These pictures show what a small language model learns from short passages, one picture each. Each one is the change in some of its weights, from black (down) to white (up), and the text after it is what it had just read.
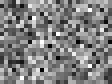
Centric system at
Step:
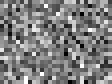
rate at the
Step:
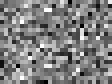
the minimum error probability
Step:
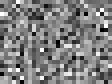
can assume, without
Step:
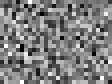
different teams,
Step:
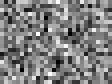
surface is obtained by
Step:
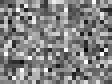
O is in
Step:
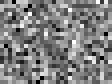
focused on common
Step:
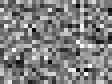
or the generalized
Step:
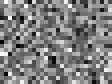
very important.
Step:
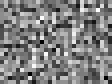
the cognitive
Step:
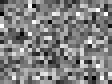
an effective mutual
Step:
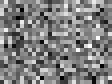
that while it is
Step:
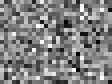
they obtained the same
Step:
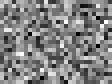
included in this
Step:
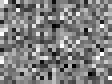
agreement with a
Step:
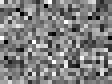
has been demonstrated to
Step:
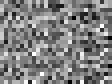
relative to the
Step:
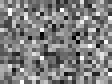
demonstrating its potential
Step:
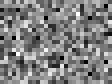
faster than our method
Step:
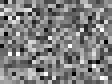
AR$. If
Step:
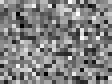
the formation of new
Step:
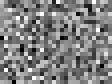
of notes,
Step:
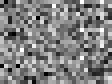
model has been
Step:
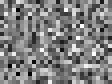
element (Figure
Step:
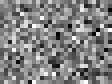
to the total sum
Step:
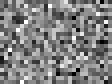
tilt. The
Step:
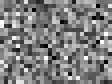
an intermediate delay
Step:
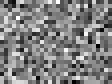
of August
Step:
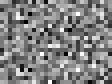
$E$ inside
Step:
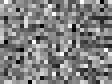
to contribute to
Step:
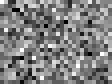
invariance in field theory
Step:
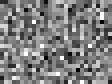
$ is the vector
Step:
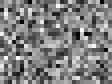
its right, while
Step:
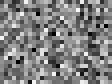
to be very long
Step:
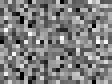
economic, social,
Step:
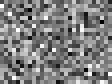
part of the
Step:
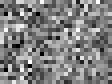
present work, while
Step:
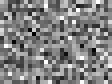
triangle integral, defined
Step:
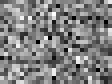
\\ \hline
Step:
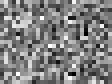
with the relative
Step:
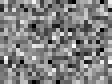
interfacial layers
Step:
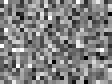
and maize bran
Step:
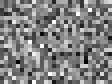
with the output function
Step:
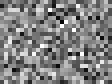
in the rural
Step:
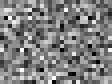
0$. Suppose that
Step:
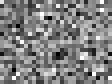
two concentric
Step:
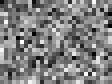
Phrase Using
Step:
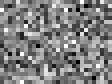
this has some other
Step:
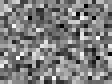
the second half of
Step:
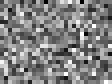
the left panels clearly
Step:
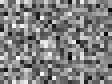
of the different
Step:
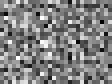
of the dispersion
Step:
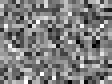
due to the
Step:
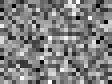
are plotted from
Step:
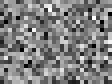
at each node.
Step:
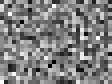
the best of the
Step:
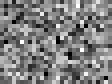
seating and contact
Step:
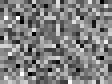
spatial inversion,
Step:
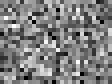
any change in gap
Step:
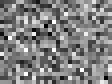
diagram: \[
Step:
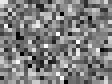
such that $\zeta
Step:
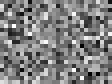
number of inspections
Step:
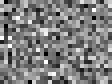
at least one
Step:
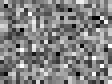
action provides an explicit
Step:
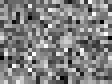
predicted state to
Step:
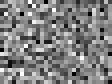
All four analytes
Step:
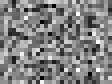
offers a solution
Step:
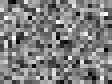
a catalytic
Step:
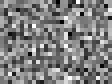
is dominated by
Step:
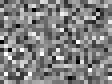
$k \in
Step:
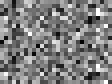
potentially contributing
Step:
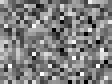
shown that the
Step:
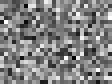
the limits of classical
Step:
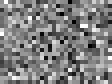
expressions for a binary
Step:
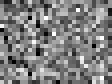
input file defines the
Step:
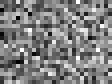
and integration schemes are
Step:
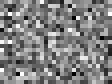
Because we were able
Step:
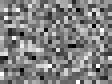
As pointed me
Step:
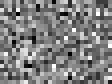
also discard the
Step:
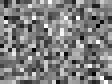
contradiction as follows.
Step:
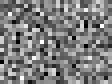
enones and
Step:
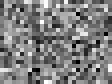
show that four moves
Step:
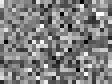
reducing it to a
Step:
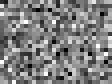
proof of Lemma
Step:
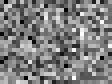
This article applied the
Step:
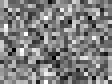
ensure that all
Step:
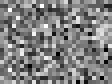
powers of
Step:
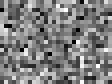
the Blocking
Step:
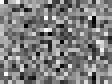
latter case, a
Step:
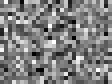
targets energy
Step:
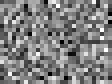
For WarpX
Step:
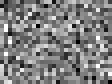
h it showed
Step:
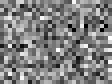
over the years.
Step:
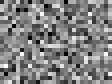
$\infty >
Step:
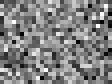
for RIS
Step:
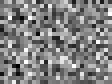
employed. The constraint
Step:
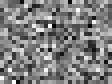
a radius of
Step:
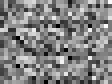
classical probability theory.
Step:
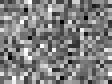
weak dependence of the
